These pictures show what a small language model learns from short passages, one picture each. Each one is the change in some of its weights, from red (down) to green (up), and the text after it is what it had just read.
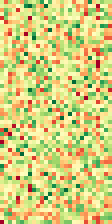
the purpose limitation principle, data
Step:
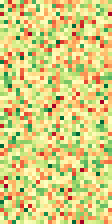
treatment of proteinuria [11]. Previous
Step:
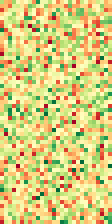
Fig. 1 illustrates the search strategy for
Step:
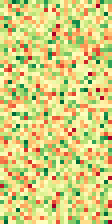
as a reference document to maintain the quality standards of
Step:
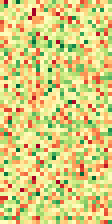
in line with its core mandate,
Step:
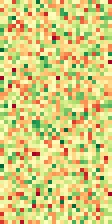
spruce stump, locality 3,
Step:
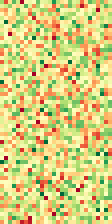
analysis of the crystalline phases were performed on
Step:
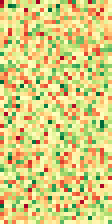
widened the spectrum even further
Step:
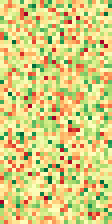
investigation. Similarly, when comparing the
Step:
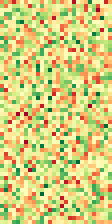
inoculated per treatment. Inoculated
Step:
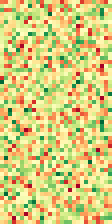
accurately represent traffic behavior. Combining
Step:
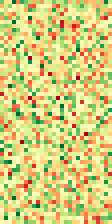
and the CoD, firm size is often
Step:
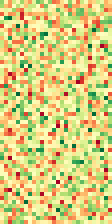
problem of finding a route for a light
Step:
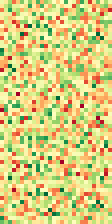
yes yes yes high efficiency
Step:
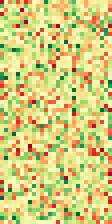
and medicines.⁶⁴ Women’s
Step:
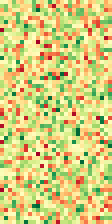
and computational time. Here,
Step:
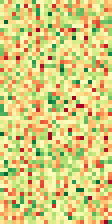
in certain directions while leading it away
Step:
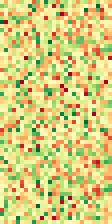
in a broad range of immune cells, and
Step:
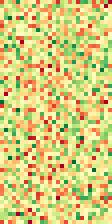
parameters (significant wave height
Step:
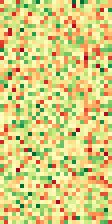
chosen method that allows for the recording
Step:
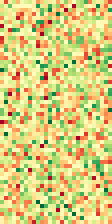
event. It is somehow clear that all
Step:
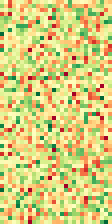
common in public sector projects 3 Design
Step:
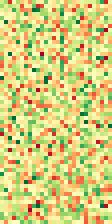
of Education and Culture, tries to
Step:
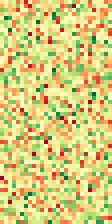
surface densities and individual land cover type.
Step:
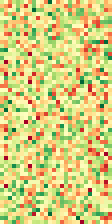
the appropriate balance of these components improves performance in
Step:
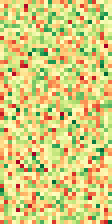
forest growth, which means smaller trees
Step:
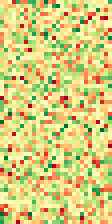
artificial respiration. Modern
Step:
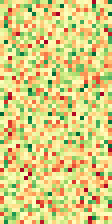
complement of $G[Y]$ has
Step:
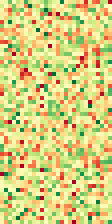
studied with the help of scanning electron
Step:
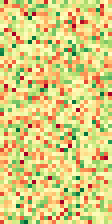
The initial temperature used was room temperature.
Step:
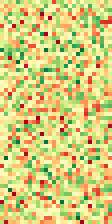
The nature of the pain is sharp
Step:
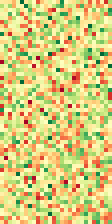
research has also focused on the orientation
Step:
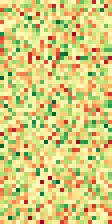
to baseline levels (r =
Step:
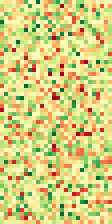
as well as post-translational
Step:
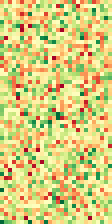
seed shrinks and darkens into
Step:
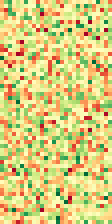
Number of patients Total Group I Group II
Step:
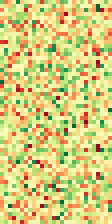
h. It was observed that the colour and
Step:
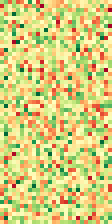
and in violation of existing laws. The
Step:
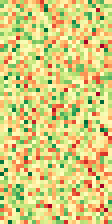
used a scientometric approach to evaluate the
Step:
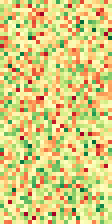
referred to in Article 9 paragraph
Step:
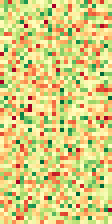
practice, as anchor points the
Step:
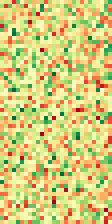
to single or multiple component defects and their detection
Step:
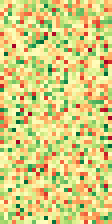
action that allows to move the wheel in
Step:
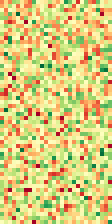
third was the fact that he may have
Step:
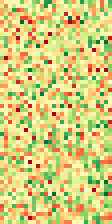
platforms. These insights provide valuable
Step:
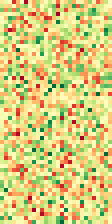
arid, sandy soils found near
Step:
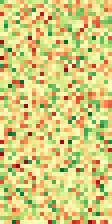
identity (within disciplines and
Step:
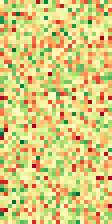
largely dependent on its administrative level which
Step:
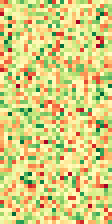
noted that the use of surface texture tools significantly
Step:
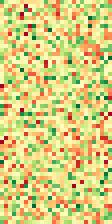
the assumptions were taken on behalf of
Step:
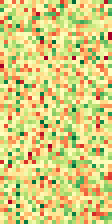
Collection The germination and growth parameters
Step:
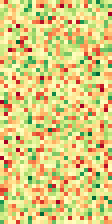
have become an interpretable feature.
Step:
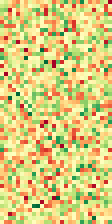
Gadag (Ref. No:
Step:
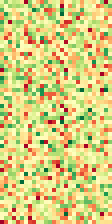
Nucleotide Archive under
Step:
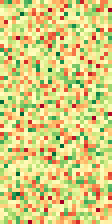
in Group A-Negative control group and
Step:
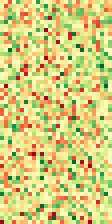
isolated fungal strains was confirmed
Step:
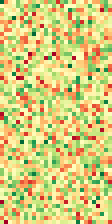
potentially impact the accuracy of the
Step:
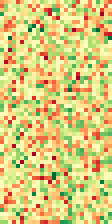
The lowest and highest R^2 values
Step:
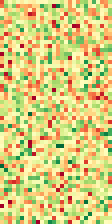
methodology employed was based on the Scopus
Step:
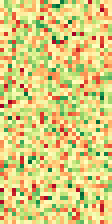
values between the neighboring notes
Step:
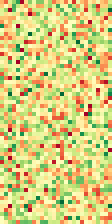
In addition, the user had to pay more
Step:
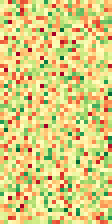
are used in case of an incident.
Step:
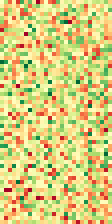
time units that we use have an
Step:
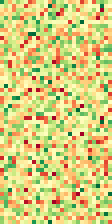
patient finally became dialysis
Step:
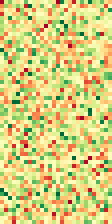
chloroform (15 ml). To this
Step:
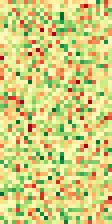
ENGINE Business rules
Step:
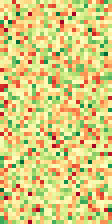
because most of security breaches potentially decrease
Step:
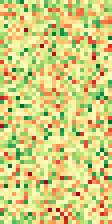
instructed to develop it throughout life.
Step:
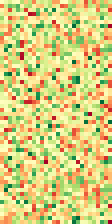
consisted in the consistent development and
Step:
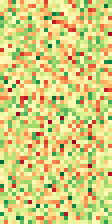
cyclodehydrated and the resulting
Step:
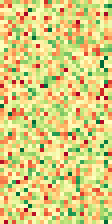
the thermal instability is analyzed on considering two different
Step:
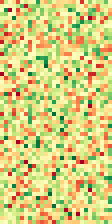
process is hand lay-up. The
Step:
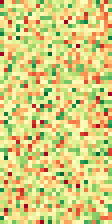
it has been done. Judicial
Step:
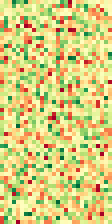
Don Quixote as we have in
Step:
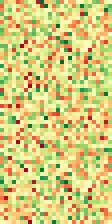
improvement by better understand the conversation, particularly
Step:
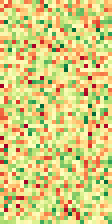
obtained a value for tensile strength between
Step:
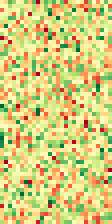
asthma by four years of age
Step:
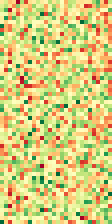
J. Liu, Y.
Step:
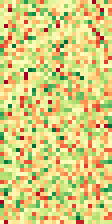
secretions inhibit the production of the
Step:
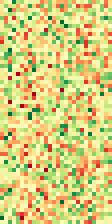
monohydrate releases hydrogen
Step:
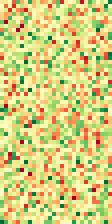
of Interest The author declares that there
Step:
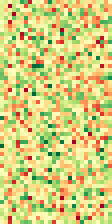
the study, context and level of the research,
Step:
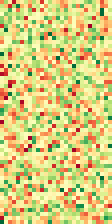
kn. 2. [Calculation
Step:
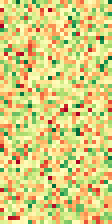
to examine the repurchase
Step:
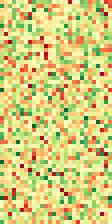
. NMR spectra of the samples were
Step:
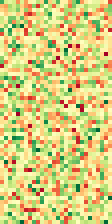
for the immune system in hepatic disease
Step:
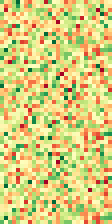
oxidant in them. The relevant analytical
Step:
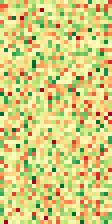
visual assessment of the intensity normalization in each
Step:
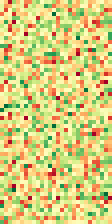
reactive (Q) power of the
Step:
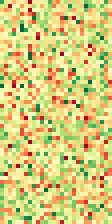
visits to Uzbekistan is the
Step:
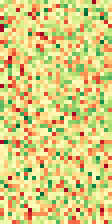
present a narrative-driven methodology
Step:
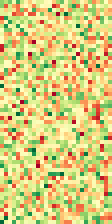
ensure the convergence of the iterative
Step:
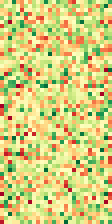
market potential and value of products are key strategies to
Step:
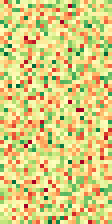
Bangladesh has the highest human population density of all 13
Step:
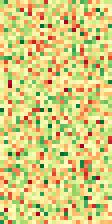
in seropositive and seronegative
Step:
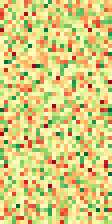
approximate values in nature. One of the main
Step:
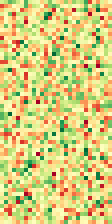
a queer person who identifies as gender
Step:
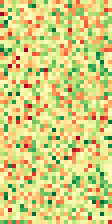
production. 4. enhanced circulation.
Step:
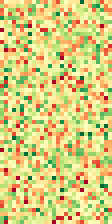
reduction may only be available for the package of
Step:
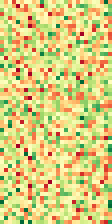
ORIGINALITY Statement of
